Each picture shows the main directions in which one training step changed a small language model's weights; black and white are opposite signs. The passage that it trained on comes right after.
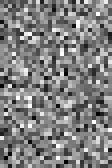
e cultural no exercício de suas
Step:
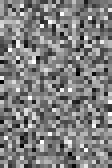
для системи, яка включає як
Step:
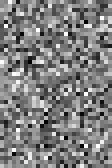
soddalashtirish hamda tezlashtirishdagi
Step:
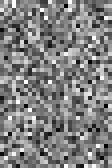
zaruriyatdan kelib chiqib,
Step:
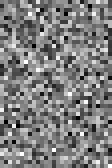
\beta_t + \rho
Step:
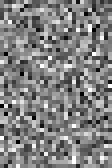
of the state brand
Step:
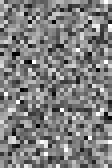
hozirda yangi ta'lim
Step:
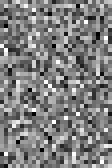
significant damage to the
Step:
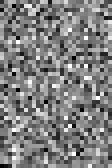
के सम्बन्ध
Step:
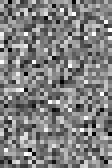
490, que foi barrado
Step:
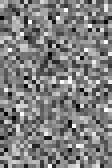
jenis hak; -
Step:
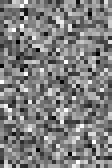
Р., Павленко І.
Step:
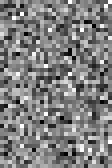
indices in the patients.
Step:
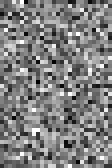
ang pagpapahalaga
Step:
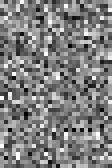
мислителя, можна
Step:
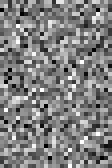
yün iplikleri
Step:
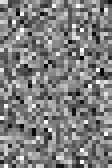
aquellos que importan los
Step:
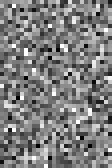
demonstratie hiervan gaf
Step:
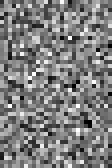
آموزش دادند
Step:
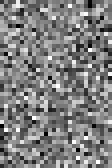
voorkeur aan zorg
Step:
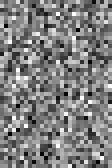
jamiyatda tanqidiy fikrlash va
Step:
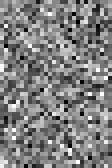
Science" e analisados com base em
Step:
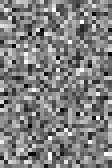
у південній околиці
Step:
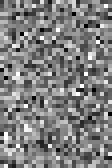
calle para jugar con mis
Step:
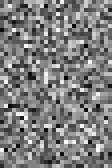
производства товаров и
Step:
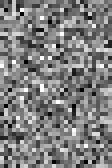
Antón, Manuel
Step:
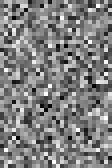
analize paraclinice
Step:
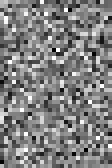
Кузьмин С.В.,
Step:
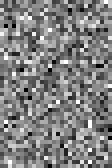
and foundation works in the
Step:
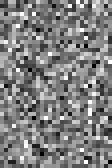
dos usos na história recente
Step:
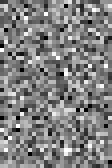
- Электротехника,
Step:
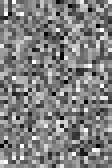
это ему приписывают
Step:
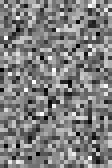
ise aslı bir +lA
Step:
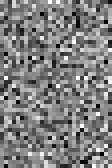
directional sensors installed in
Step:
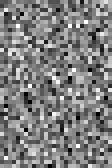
autores declaran no tener
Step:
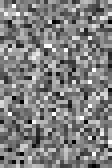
бўлган ёлғиз
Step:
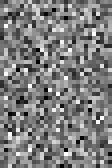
досліджень вивчається через
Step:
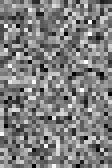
yechim izlash va
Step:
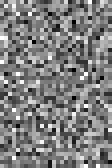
Studies Master's
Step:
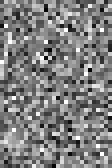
Iroq va Shom
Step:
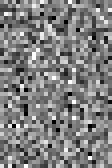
tartibli bo‘lib,
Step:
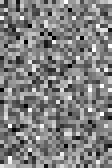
om qilish haqida buyruq
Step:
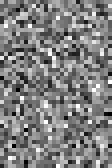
problemy fizychnoho
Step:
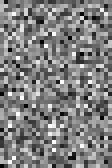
maïs, pois,
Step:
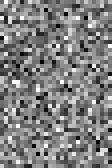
otro lado, esto varía en
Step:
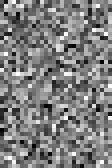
.Вестник РУДН,
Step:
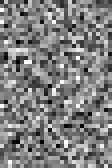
sind ebenfalls in der
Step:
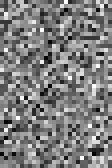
system – into regimental and
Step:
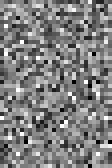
tarbiya yoshidagi bolalar ta'lim
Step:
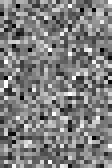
geval, zooals ik
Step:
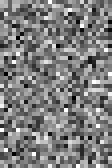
Brasil está voltada principalmente para os
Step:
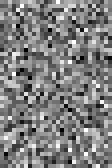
voltadas às demandas
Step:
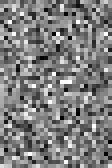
metabolizzare gli
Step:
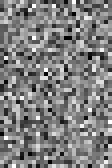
de institucionalización, que los
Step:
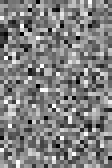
[3]. Rossiya
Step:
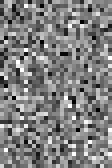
chegaralangan bo'lib,
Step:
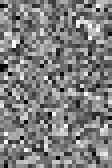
Formicidae) nowy
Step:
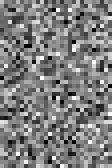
включает гиперсему
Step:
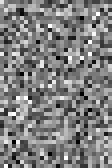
menurut Karlin Kg
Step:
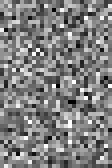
завершении операции
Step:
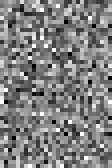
Prezidentining 2017 yil 7
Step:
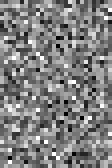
bo'lgan e'tibor
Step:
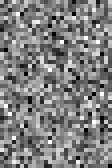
No se evidencian detalles
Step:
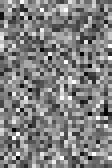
O'zbek tilida esa
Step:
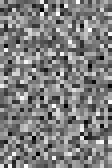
va yo‘qotish yuzaga
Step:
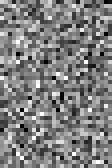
chiqilmoqda [21].
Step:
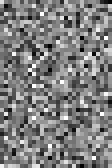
способствует устранению языкового
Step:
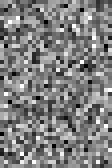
yoki bu shaklini yaratar ekan uning
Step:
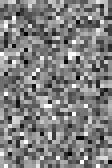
mas mababa ngunit
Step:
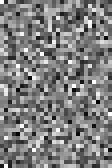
за время исследования заметно
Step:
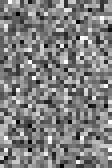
l'impact de cette
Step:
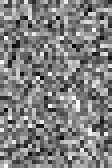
Международной научной
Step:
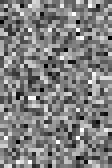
yer alan ve şimdiye
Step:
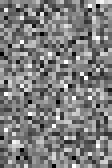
ishbilarmon va siyosiy
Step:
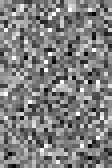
использовалась специально
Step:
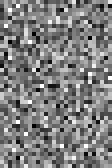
inson, do‘st Masalan:
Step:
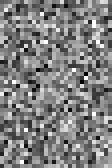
ostida umumlashtiriladi.
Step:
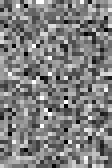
sebagai materi hafalan saja;
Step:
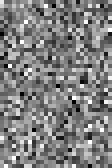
Bruto (PDRB)
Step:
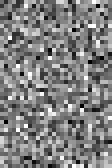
umumiy belgilariga qarab
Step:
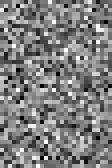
kuchli say-harakatlar olib
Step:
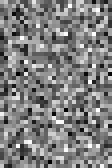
*Eurasian Journal of
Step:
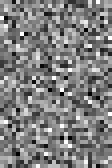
at university. *International
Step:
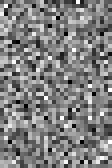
bergan iqtidorlariga,
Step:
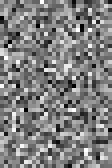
va mavhum otlar
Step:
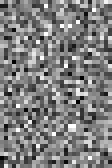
davrining davomiyligi –
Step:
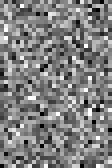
EDUCAÇÃO EM
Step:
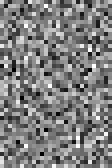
meurtri, sans plus
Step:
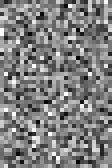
la felicidad es un
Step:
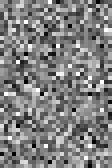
aspects of maqom works are
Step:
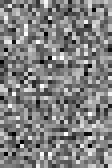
Vatani Hindiston
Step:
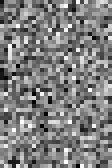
la tendencia de un uso
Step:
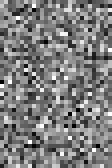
*WHO* – World
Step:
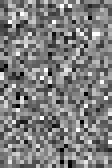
dos de crédito (v.
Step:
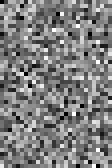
1. Типичный
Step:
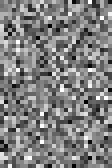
муҳим аҳамият
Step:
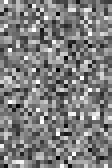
pedagogik ishlarga katta e'tibor
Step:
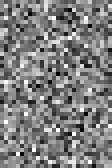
Proyecto Educativo Institucional
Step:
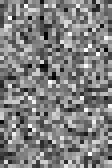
Open Data Index:
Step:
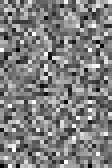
que sí si se hacía con
